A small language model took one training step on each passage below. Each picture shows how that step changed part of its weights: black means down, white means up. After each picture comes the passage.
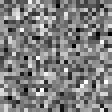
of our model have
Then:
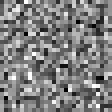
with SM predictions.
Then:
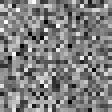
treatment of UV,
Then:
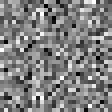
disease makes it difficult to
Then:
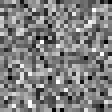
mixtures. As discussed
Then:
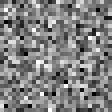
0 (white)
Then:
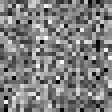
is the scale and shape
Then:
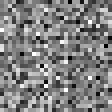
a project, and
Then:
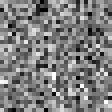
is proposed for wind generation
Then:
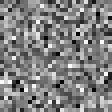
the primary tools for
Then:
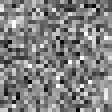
hours when the peak at
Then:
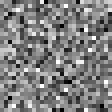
substantial. For energy values
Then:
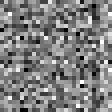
Ocean Data Management
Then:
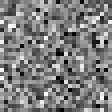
be underestimated
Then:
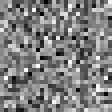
DPS MoH
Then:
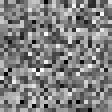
sample, indicating that the
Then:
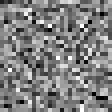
a fractional Chern
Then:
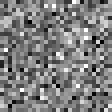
third part of the scenario
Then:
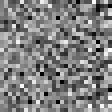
work. We have also
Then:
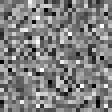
due to the long tail
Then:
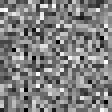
circular economy and supply chain
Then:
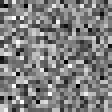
for other conducting magnetic
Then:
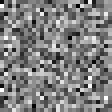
and Fe or Fe +
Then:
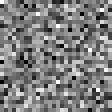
a tentative
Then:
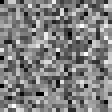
mechanics or as
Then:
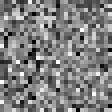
of condensed matter)
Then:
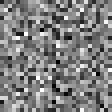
the science of the
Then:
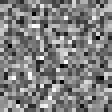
to five years. Some
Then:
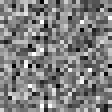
used medicines,
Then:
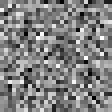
update our value of the
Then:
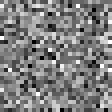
liberating workers in
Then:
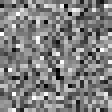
surface height products in a
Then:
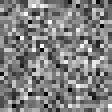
was that a terminal
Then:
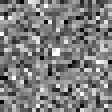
occurs in the vicinity
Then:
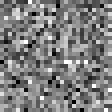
of phenolic compounds
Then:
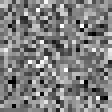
scripts and
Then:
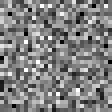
monitoring of water levels has
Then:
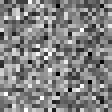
of their data, provided
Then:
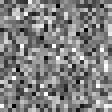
of characteristics at LO
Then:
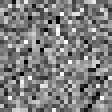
The result matches the
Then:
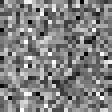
respect to age-related
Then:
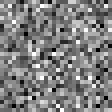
education and its contribution to
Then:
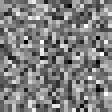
as those with severe organ
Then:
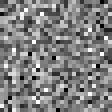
path, indicating another inherent
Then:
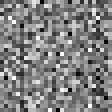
takes time and skills.
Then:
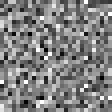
spatial averaging,
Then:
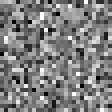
i \neq j}
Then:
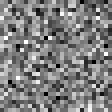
published research results has not
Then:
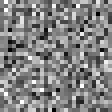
at three small current steps
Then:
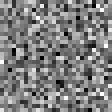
selected power settings, namely
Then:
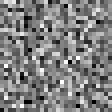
\neq \emptyset \\
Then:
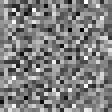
a new generic family for
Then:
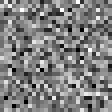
a counter extremism policy
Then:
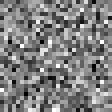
the query in order to
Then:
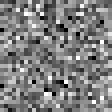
O. Oscillation
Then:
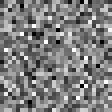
an emergent symmetry in
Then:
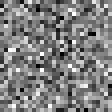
rulings. I
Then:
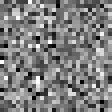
of mint grown
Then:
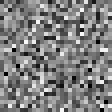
the considered DNA sequence is
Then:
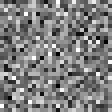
The usage of faster and
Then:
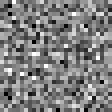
to the ADM mass
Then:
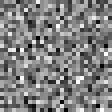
matter will eventually
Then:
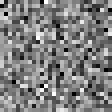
interest rate, and financial
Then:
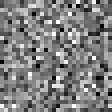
molecular interaction. There was
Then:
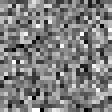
is set to 60%
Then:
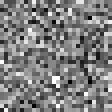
region indicated in b).
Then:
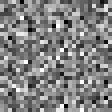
momentum constraint by a more
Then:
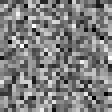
with theoretical models of
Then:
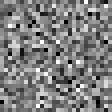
zero while the energy
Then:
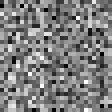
is not sufficient. For
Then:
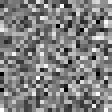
true signal and the
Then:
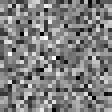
is an approximation of the
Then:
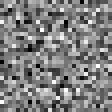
let node $s$
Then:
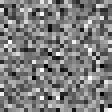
fetus but not
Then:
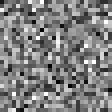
vertical applications through a
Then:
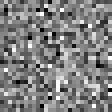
^a The dilution
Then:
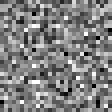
to the emergence of
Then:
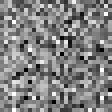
schools only implement it.
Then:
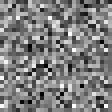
in code base If
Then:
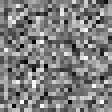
belonged to distinct
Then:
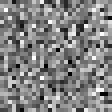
WH as distinct
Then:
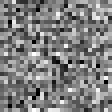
to go back to the
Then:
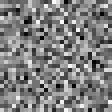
Then, solving Eqs.\
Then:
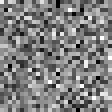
global atlas and
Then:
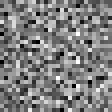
indicate that, far from
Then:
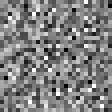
incorrect, it is
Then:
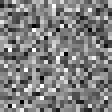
The relationship is significant
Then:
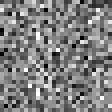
comprises of several levels
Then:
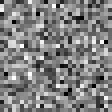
functional properties. For the
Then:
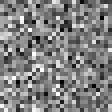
radiative output can be explained
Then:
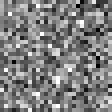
in organisations in Africa
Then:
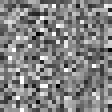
motel residents.
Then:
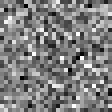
mechanical strength. There are
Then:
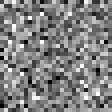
detail the squeezing properties of
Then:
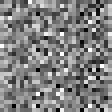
could optimize resources and
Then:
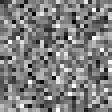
Brown noticed
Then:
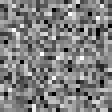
relaxation (PMR)
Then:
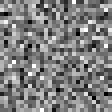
thereby determining the magnitude of
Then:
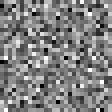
with his or her environment
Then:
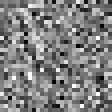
temperatures. This quantity was
